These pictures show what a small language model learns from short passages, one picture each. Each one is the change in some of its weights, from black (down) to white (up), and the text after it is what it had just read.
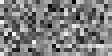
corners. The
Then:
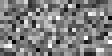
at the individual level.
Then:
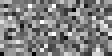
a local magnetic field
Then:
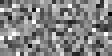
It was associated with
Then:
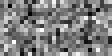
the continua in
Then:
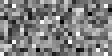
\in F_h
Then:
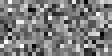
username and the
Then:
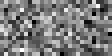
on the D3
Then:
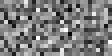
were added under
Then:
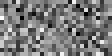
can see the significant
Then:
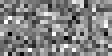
by either
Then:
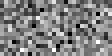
the packet to
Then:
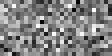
large contribution of the
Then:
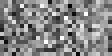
thankful to
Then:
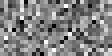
storage systems.
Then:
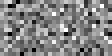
presented in Fig.
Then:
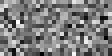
Assessment for
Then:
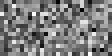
support business
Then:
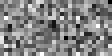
risks between the
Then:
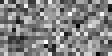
other reasons,
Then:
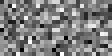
R^2 for
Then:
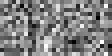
explain the data,
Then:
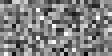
due to privacy
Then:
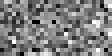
(which we
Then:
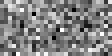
similar idea
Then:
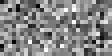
transition to the
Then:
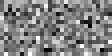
coexistence of
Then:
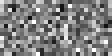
term denotes the
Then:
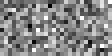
evidence of
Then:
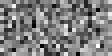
the performance as these
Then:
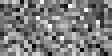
a fixed
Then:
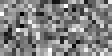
functionalities by
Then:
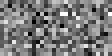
wrote the
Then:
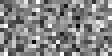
case only by a
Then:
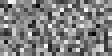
radiation pressure
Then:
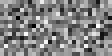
an overview of the
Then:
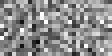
aspects of the
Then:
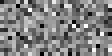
components such as
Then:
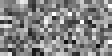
and exchange with
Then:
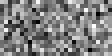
symmetric in the
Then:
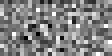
approval rate between
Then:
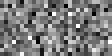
cts /
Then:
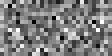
simulation. The results
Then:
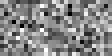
aiming to
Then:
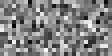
as a result of the
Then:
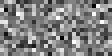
coupling parameter
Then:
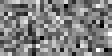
the wedge
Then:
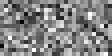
Nimmi et
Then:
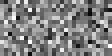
features only for a
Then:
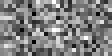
in $\Do
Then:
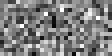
the lens,
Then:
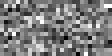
separations during
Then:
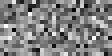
a small conformational
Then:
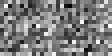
students to comprise
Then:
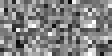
even where there has been
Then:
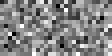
Numbers under
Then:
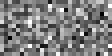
glance these results
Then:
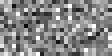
above constraints are
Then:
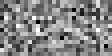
two articles of
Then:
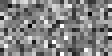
excitation subspace
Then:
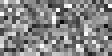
functions which emerge
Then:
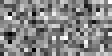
investigation of the
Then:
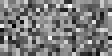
at regular or
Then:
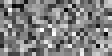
order to put the
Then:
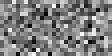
the slope of
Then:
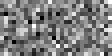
powder and
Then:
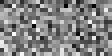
current reported measurement
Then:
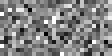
value iteration
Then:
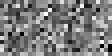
a connected,
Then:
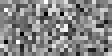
As outlined in
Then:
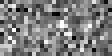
load static
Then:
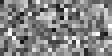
of the Workers
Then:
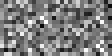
structures", while
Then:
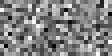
It will build the
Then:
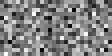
derivative that
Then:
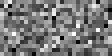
PLA. The
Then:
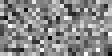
we want to
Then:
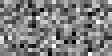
the number of quantum
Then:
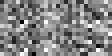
method to reduce
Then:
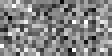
mechanism} The
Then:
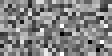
for the case of a
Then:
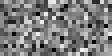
every week
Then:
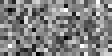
half of the
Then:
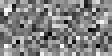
with the strongest
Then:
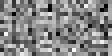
to elicit
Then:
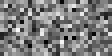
for a subclass
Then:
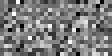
Fig. 1 and those
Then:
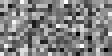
to succeed
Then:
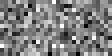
into consideration when
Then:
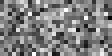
of a bending
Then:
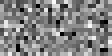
main consequence of
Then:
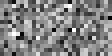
from water systems were
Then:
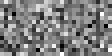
disease like
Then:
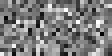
as separate
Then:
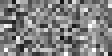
if there is an
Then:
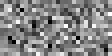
based on circuit
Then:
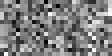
(7), we have
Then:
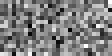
understood the
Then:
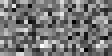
area. -
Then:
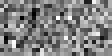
depends on the
